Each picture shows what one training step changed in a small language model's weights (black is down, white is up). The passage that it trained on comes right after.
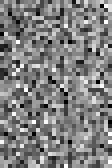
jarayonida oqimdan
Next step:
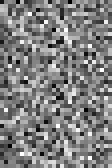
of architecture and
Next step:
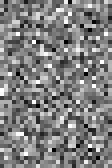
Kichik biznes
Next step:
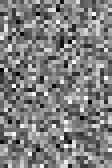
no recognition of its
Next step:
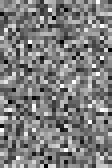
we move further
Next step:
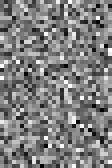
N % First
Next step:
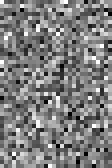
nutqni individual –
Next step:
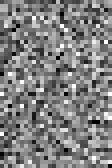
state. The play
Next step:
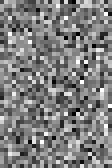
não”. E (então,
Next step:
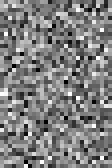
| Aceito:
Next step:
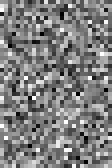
further research in this
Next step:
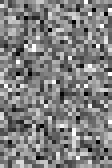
etiquette and
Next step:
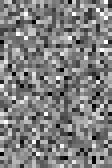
species' breeding
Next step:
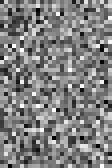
va boshqa organlarni
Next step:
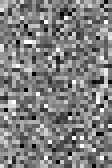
a positive note,
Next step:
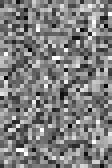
hatto o’z
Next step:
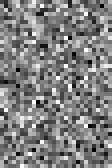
launched. The
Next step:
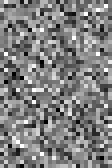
Benchmark Peak
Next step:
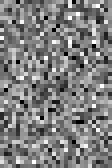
perspectives, including
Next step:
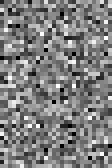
as an instrument of
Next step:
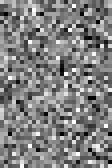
annotating their data
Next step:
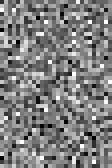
and individual properties and
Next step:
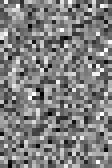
Vincent U¹,
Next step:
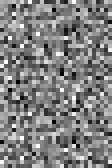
applied such that the
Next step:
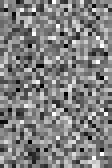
humanos idénticos que
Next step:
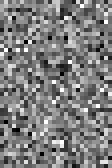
da Faculdade de
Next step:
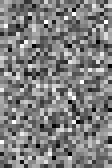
all, have produced a need to
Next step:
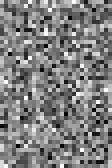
suggested until
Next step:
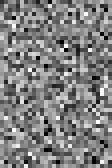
the average MRT of
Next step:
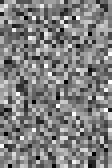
On the other hand,
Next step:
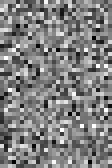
lack of agreement was
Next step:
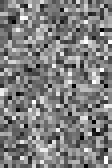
département de
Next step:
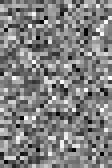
ta'lim texnologiyalaridan
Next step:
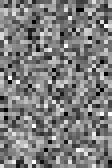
peranan *Wedding
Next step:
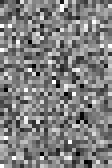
It has payroll systems
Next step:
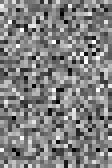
side, the negative
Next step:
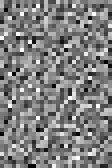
GEG, SP, and
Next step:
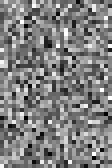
log LLD Deep
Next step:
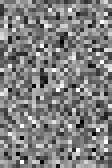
types' relative
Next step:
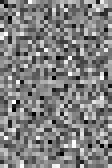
financial education strategies at the
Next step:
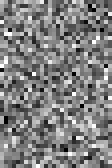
Ländern gibt es
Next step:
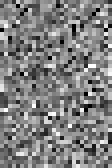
ularning yuqori
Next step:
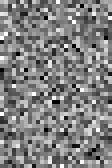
Applications Professional
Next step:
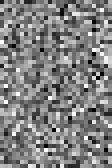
was another failure,
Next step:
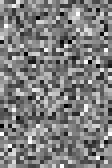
a commercial vehicle
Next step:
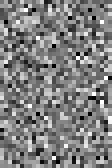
est de garantir une
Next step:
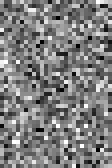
EU together, and in
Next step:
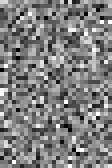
reči toga
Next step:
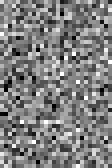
sumber daya yang
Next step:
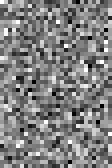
éternelle du
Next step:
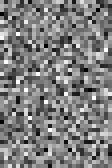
Medicina Forense.
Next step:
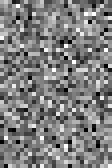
a sequence of training
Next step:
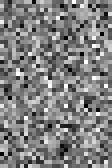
mijn collega tot
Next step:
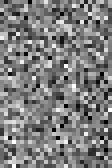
long as the lead and
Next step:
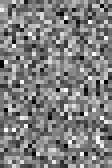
the causes of process
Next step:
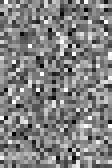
e não o saber
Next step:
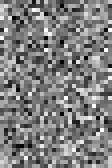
es un reto que las
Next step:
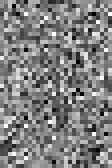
за методикою
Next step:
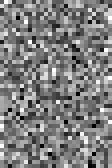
In some other study references
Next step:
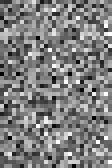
ifoda esa 2 ga
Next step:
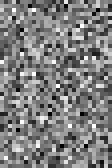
be realized, which aim
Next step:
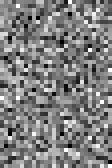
acquiring data about their
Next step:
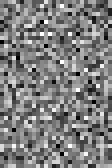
"The files of this
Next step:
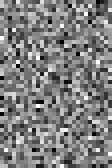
weight and those on
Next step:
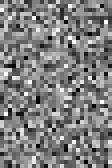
for example here we have
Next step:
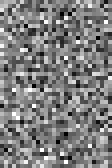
a study conducted in patients
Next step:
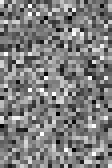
with their jewelry. This
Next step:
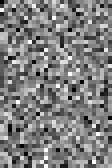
of decentralization and
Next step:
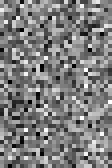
va yarimpakana
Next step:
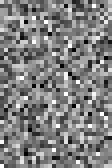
роль и пути
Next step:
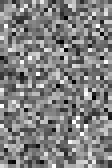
the “technique level”
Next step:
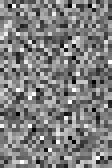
Significance of HCV
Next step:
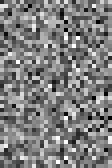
supporting the conclusion
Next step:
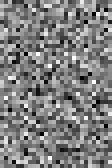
o ego manifesta a
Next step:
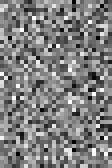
min reaction time. The
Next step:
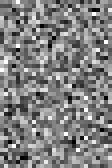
nonnegative integer x
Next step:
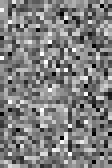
the based oil without
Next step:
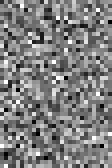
by HungLin, Chi
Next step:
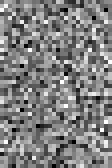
A., & Lambardi,
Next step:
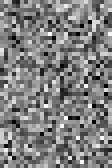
een bedrag van
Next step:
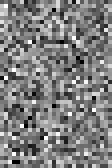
number of cases 20 The
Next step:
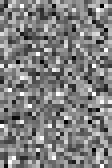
elaborar este
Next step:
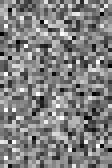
each level, are not provided with
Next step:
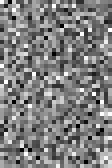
are far-reaching,
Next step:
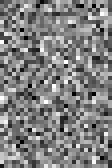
baixo rendimento
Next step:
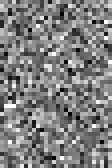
tantilari hisoblangan –
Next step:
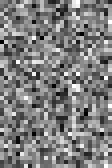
Benton et al.
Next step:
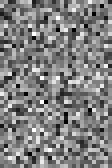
pedagogik merosi
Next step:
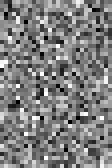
Riga East Clinical
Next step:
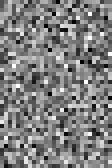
is $f_{Cohen}
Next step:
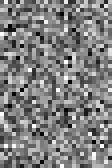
possible enhancement of
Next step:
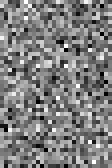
the medium and long
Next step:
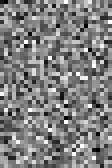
is Optical density
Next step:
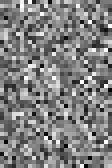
VSC CAPs
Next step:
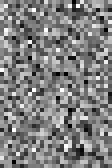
del relato oral como forma
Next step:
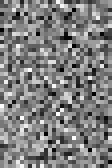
it is worth noting that
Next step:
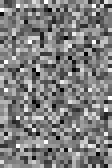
Bandung Regency,
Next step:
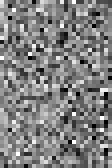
might have either a
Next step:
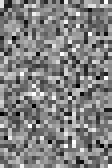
abnormalities of the
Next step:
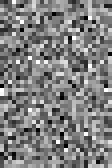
tarjima qilingan va
